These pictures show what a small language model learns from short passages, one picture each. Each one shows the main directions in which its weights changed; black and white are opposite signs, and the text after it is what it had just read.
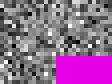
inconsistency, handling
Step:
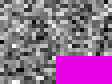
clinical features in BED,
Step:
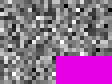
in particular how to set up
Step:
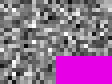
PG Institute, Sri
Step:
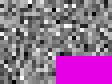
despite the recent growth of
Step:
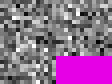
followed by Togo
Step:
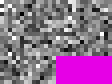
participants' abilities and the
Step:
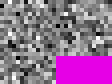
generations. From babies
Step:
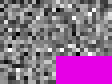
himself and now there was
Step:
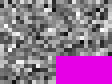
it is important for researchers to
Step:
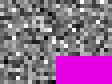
research and we formulated the
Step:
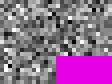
agenda (in terms of
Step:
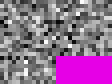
Test, if a structural change
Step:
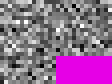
sometimes divided into such forms as
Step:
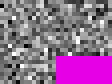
.94 A. Findings for
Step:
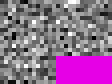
$\langle L_k
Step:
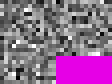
organization mainstream and beyond the
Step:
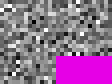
a vital social contract between the
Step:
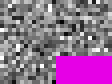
then two self mappings
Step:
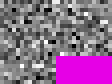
meaning it adds to the
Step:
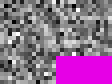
some sub nodes which processes next
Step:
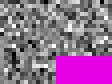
Ehrh. ex
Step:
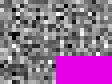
and G had a flag
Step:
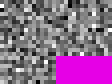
indicators in their various aspects and
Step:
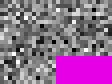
and three years of upper secondary
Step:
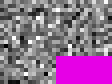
to bring new, more complex
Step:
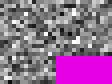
available, surgical or
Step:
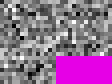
(also aronia,
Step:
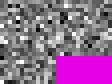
of the NN are
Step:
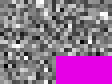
This study is a part of
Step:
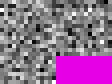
parts and accessories, is
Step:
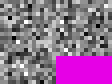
essential security interests [38].
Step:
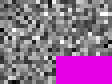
the four (4) variables
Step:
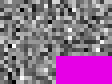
in the event of such
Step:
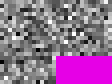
wealth, health care access,
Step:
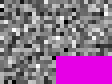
dysfunctions and
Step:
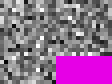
Objective: To assess the
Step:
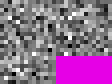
in i_D on
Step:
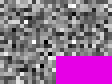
affected your trust in the local
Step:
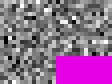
latency (s) Throughput
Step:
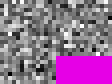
cooling applications. Fig 7
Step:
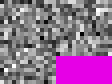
USA. *Int J
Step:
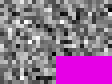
molecular arrangement have been
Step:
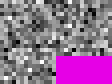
area The integration is a process
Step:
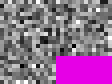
preforms. Due to
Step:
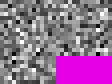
is used for resource assessment
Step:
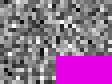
The gaming and
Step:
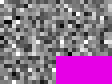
(1) lens hood
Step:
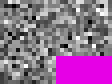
the U.S. Department
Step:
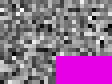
and duration of fracture to control
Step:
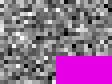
investment, there's a significant
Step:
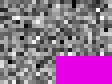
followed to come up with a
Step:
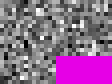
The highest densities from
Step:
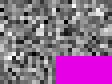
mainly because people who live in
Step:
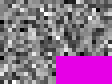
Satellite; Natural
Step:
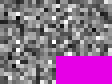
polymer with low surface energy.
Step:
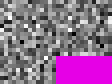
a 0.42 relative risk
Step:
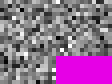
to the heart and brain.
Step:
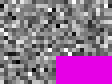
X 90 cm sized
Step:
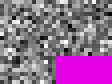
extracted crude total nucleic
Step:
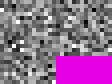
but whose very continuity does
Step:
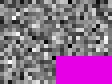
Is This the Right
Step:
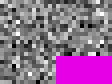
is quickly detected by the
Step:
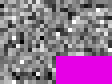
devices. The model incorporates
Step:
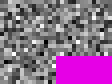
of the model, leading to
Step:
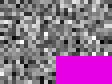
recorders were used, and
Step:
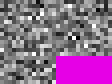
times. Then, the
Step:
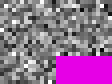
some topics, mainly financial
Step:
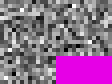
to develop an upper limb
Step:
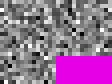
because of the form of the
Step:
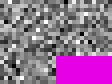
account symmetries of the
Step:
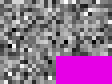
no conflict of interest.
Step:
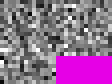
Laminates". He
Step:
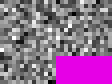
British University in
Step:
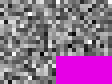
debtors; fourth,
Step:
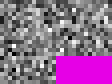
Redefining Love:
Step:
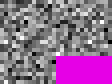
leafnode N that is
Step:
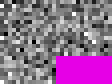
receiver and decimal values
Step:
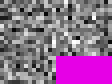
to God. She cannot
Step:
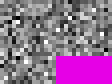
(FDDDS) were
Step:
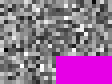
than between industries. Taken
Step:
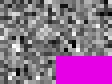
several acid analogs of
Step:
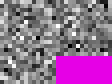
solid which was repeatedly
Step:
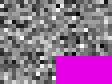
intervention. ^[5]
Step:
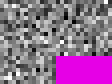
theo. exp.
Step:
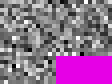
hydrogen mass transport signals explain the
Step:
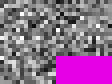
mappings, J.
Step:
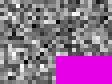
September and November 2021. Data
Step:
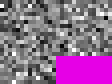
communities due to their wide range
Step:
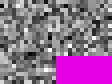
result, only a single
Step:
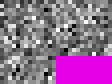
technology (UTAUT)
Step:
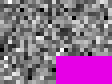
the theme of love
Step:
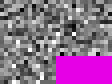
with the web network stack
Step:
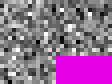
whales (Bruce
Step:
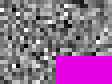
and Leisure at the
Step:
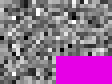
revealed visual acuities of
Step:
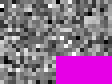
equity, assets and employees,
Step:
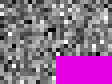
technology is used in educational processes
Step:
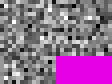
other identifying body markings).
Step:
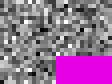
implies that by removing these
